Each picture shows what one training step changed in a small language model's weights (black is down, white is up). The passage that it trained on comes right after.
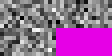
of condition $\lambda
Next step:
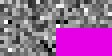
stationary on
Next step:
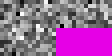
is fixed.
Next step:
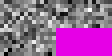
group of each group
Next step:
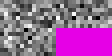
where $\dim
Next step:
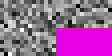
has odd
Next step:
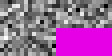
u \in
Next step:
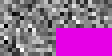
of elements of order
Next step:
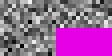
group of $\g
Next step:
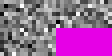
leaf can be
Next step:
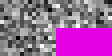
we prove the theorem
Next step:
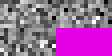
yields a
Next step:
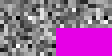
t)$ associated to
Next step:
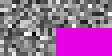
that if the
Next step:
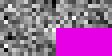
denoted by
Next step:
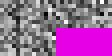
the ball
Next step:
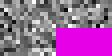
maps and all smooth
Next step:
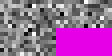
if and only if
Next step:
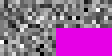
3}. A more
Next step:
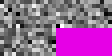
field will reduce
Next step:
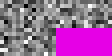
then $Dh
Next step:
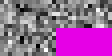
r$ for all
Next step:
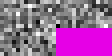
construct a
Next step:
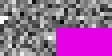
factor, hence
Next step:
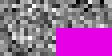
$f$ is
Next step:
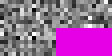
C $ is a
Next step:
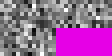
for such dependent
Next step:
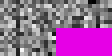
the cohomology
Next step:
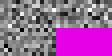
$\Gamma =
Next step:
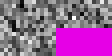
aspect of
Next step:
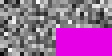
proof uses the
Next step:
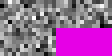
some potential
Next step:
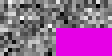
symmetric group of
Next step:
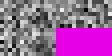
in the form
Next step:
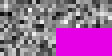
recall that
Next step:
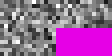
metric we use is
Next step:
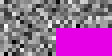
of Theorem 1 in
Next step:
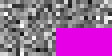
among other
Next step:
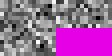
discuss some
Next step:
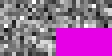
here is
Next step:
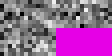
rather various
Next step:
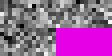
only if a
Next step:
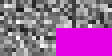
the gradings
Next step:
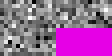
singular set is
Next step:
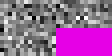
bus system
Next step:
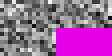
obtain the following
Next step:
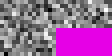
we study the
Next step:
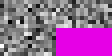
the boundary QD
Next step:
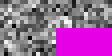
terms of the
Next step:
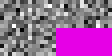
proper face
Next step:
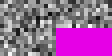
Consider the functions
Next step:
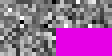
the point at
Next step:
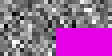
of lattice points
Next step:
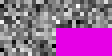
introduce the following
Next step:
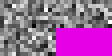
well defined; it
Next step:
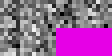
the surface of the
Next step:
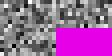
constraint in
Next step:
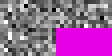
and then by Proposition
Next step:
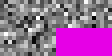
X$, and
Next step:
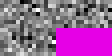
$T$ satisfies
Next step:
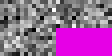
bundles over
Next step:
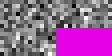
generalisations of
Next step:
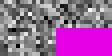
dimension of the space
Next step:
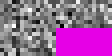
is the only
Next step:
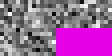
elements), and hence
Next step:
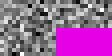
on $n$
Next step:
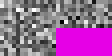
classical dynamical
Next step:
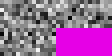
special cases
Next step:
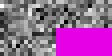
closure of
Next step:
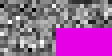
singular at a finite
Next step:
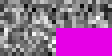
be extended
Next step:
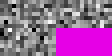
\in \partial
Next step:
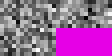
the finite field of
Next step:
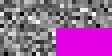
graphs in the
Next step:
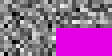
of the polynomials
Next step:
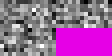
(these closed
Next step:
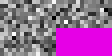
\remark The
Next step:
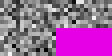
the fact that
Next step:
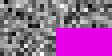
In section 6,
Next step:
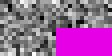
the radial
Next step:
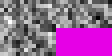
their representations
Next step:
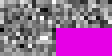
by first doing
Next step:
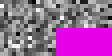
The left hand
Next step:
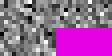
relations: $$
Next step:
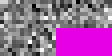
\par First
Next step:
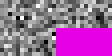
a contour
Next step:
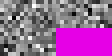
given in Section
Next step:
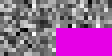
for such a
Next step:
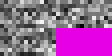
following trivial
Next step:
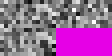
new metric has now
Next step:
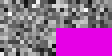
final section
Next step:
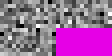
us write
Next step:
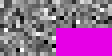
namely the
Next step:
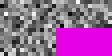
has been actively
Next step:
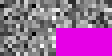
this extra
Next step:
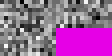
We can now
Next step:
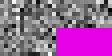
So the
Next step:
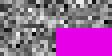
rate optimal
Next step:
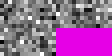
directly from
